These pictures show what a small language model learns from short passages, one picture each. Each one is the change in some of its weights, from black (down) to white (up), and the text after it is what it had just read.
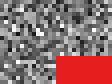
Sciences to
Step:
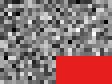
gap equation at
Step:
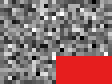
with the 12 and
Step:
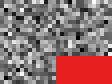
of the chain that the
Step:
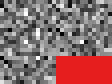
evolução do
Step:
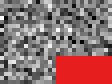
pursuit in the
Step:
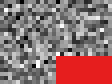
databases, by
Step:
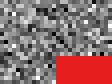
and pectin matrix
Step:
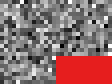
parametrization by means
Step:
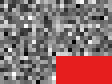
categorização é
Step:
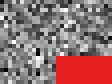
Minister), and
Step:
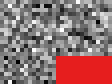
that wayfor three
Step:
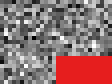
$N$ is the number
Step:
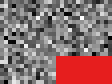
los niveles
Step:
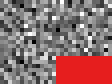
to be calculated in the
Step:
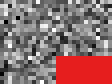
In the linear limit
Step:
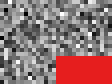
stars at core
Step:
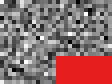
abandoned, it
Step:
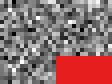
polarisation vector
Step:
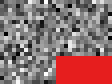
constitutive relations
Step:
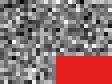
choices can constrain
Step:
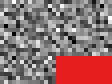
inquiries by
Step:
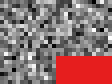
most interesting case as
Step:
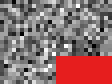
is demonstrated the
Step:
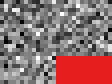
aware of the
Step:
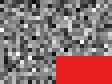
oleh Puan
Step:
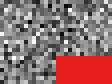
perioden 1 en
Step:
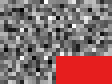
SMBH growth
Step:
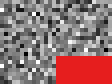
causal relationship
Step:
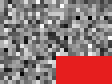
& cheng & 8
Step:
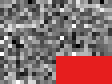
основа за
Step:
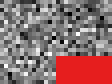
global contribution
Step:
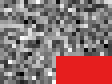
axis at the
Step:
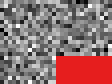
increase in spectral
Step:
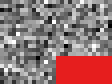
For example, the
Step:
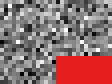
million cases
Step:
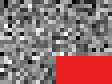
yang telah
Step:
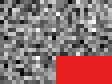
file systems. The
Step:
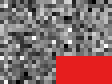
maintenance of complex
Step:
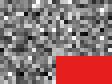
the STFT of the
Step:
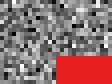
polarized flux
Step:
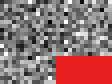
System Spam
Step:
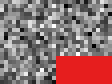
promote greater system
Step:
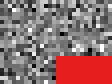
by perturbation
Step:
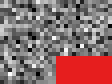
obtained in the simple
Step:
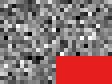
total energy $E$ is
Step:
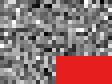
Agroforst -
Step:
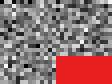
respondents. It is
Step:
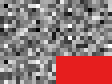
settings as in
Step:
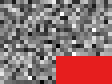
is vast. In
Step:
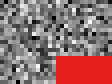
artificial neural
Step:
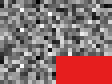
The quasi-DA
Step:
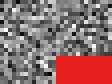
frameworks that
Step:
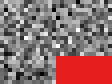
(right), including the
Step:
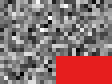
as an index of
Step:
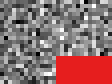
its solution is used to
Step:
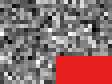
particular problem, and should
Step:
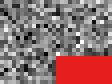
and test datasets
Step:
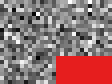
in emotional
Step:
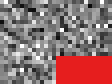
that the approximation of
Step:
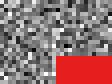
on regional specific
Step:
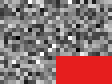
a la parroquia
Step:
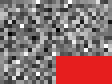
sections and groups in
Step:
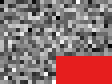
janeiro (que
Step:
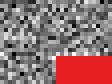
policy has been
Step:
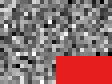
when a social worker
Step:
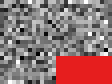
$A$. Here we
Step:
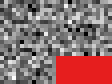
shape during the
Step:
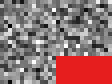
the GSVD of
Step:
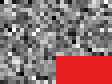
of respondents'
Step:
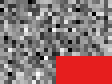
final states, the
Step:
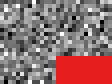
Sebrae com
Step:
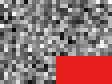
the combined influence
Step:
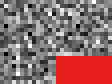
predicting zones of
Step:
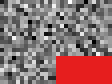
by merging five
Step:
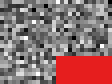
Fig. 8b. It
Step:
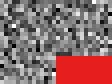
consciente sobre o
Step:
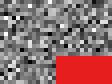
em Ciências
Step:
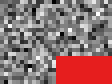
of 3.4 students
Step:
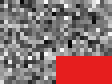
describe the generation of
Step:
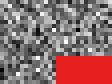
is very similar to that of
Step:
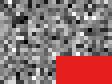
não faz o
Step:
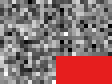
на период
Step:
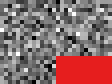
in January
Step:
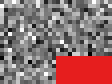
of rubber and
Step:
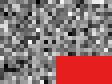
w Europie
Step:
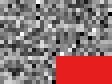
providing novel solutions
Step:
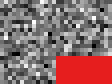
which corresponds to the
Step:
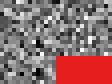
merges on the
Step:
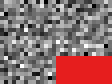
de Meckel é
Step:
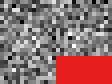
a potential conflict of
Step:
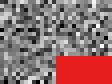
years to formally
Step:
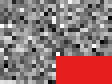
the privacy
